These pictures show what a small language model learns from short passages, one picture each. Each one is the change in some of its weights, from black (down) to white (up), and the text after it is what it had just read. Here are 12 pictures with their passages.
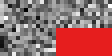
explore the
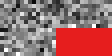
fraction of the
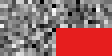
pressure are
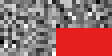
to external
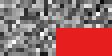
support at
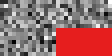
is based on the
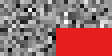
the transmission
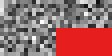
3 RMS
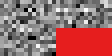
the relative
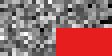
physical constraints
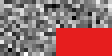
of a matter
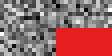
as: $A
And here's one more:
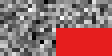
upper limits
